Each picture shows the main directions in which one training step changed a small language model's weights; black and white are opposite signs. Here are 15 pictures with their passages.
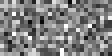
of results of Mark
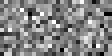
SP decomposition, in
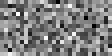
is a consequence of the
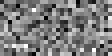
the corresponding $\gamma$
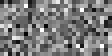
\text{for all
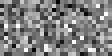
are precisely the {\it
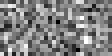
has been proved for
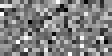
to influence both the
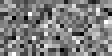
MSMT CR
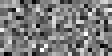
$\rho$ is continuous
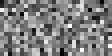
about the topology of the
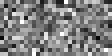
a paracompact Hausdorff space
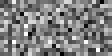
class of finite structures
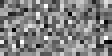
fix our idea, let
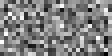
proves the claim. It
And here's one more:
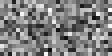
second author was supported by
